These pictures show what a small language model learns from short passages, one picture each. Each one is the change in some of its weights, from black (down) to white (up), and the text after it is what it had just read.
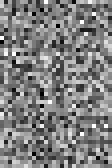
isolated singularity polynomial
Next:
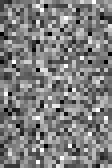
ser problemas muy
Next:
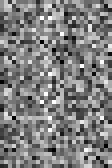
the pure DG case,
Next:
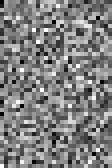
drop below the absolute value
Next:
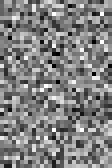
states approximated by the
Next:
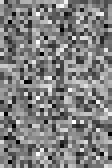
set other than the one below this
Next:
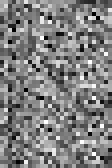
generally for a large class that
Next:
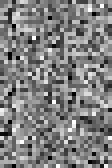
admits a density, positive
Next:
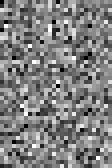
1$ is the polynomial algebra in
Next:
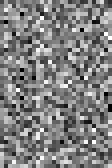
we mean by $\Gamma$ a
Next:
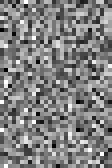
the analytic solution is given by $
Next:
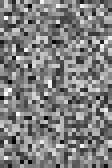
playing a central role in
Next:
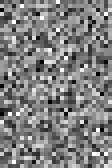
know that the hypermultiplication in
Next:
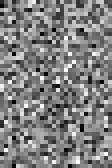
. \end{gather*} Since
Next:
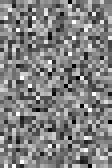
$gl_l$ mentioned
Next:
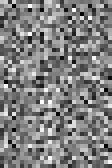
and DC-OPF
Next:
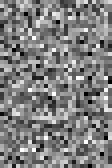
which contains no integer of the form
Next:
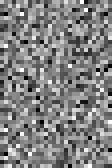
the $L^\infty$ norm
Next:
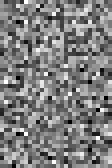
which is proved to converge in a
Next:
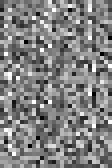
*** You can use %
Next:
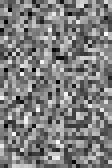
SV curves are plotted
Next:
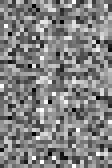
uses only Proposition 1 and does
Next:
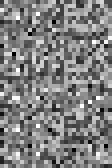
cry from the simplicity of
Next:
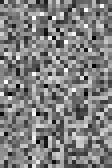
\times \|K\|)\rightarrow
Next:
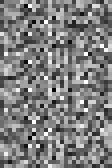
solution of Cauchy problem is one of
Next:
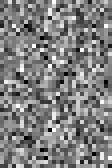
chain). But this third equality
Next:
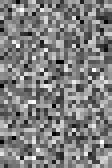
{\bf supercritical}) critical
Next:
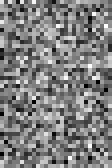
to the realistic case.
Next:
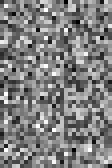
a pure diagram} for
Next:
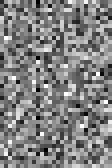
therefore \begin{align*}
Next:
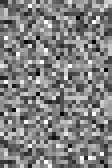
of generality, we consider the
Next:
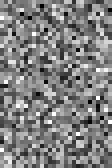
${\mathcal M}(f)$. These
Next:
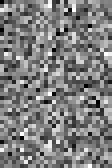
1$ are constants), we have
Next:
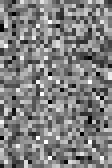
the analytic approaches and not only
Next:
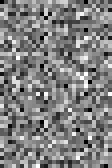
the number $n=q$
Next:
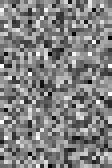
$M$ and the output
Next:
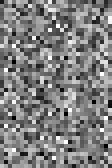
weak topology and the map
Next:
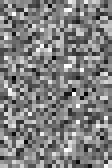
we need \begin{eqnarray*}
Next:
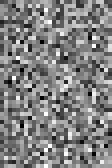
with an added cubic
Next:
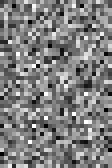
an increasing function of $n$,
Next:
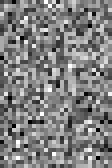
k$ stochastic matrices and a unique
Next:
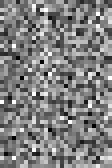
asymptotically determining in probability if
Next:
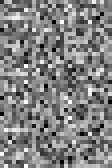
briefly keep
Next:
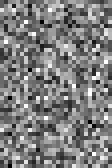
variety of classical and modern
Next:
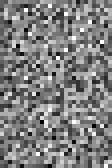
prime notation for differentiation with respect
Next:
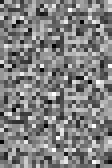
proven to converge to the
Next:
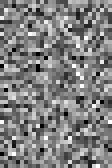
multiple of $H_X$,
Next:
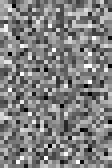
$G$ does not have
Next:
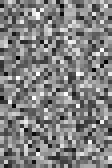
the infimum attained by
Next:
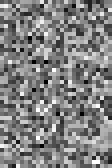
and then the same type bound holds
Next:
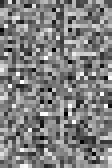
118 currently known elements in
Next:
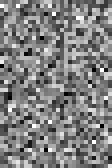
induced by our package is
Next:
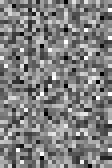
vertex $u;$ -
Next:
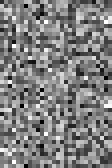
linear master problem and a set
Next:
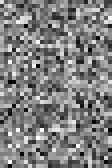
minimize the iron
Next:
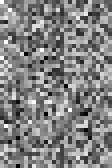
Soit $Y \longrightarrow
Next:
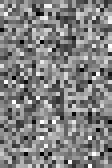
mean the ones which are
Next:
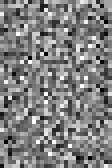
exterior differential systems .
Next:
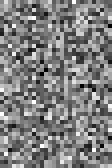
Green has shown this conjecture holds
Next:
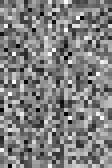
Fano manifolds $Z.$
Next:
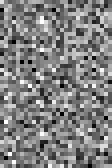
this situation, we say that
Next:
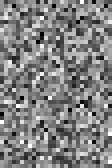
$\pi$. In the case that
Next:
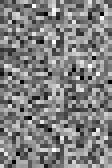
between abelian categories
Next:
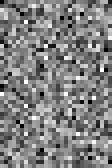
intrinsic data of
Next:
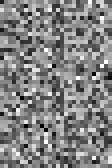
of the model by setting the initial
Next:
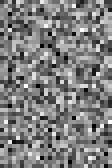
contains a polynomial ring in infinitely
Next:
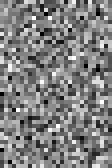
{itemize} \item boundary
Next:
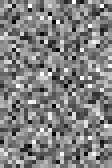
{\it QDP}. For
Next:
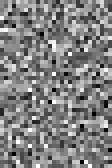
both $\mathcal{F}$ and
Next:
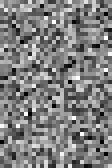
\end{equation} where the
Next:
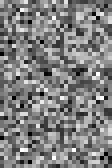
different lines, or a line and
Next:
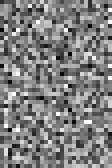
and $q$-differential
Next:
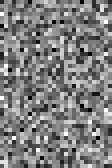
a homothety to the latter
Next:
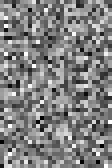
$x \in W$. We
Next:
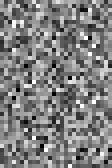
\partref1 implies that
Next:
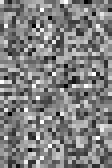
for all $x,y$
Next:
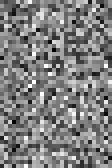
\subsection{Notations and
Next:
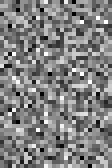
subcategory spanned by
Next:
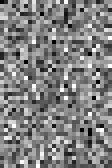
the point $x$ to the
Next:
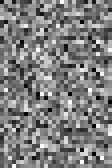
when they come up to the
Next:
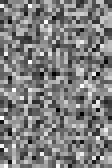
is related to the problem of functional
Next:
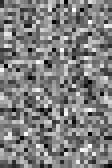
1) it directly works on
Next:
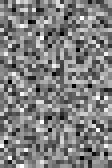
branch points otherwise. Since
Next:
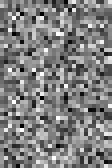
state (i.e.,
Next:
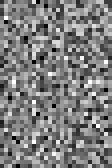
\alpha^2 \triangle
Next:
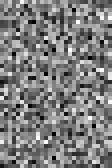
possible ways to approach this
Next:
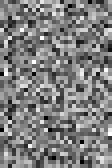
bound in the case of a general
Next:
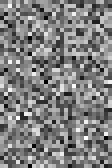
and the second inequality holds by
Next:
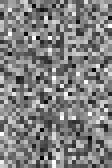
get the following result, which gives
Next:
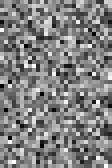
from the fact that the infimum
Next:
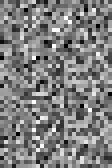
\odot)$ is a left
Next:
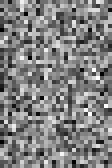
the gradient. Then, the
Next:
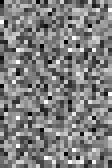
- \IntO \rho
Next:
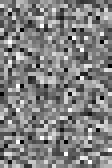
vanishes on $S'_t
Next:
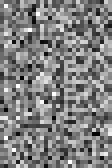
and is left as future
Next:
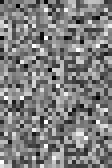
\begin{rem} The
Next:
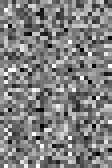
module $X$ over a ring
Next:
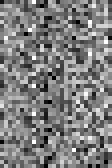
B \bar x\rangle
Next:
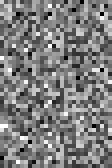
method for this application are shown in
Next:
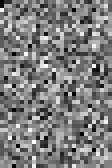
p^n \in \mathcal
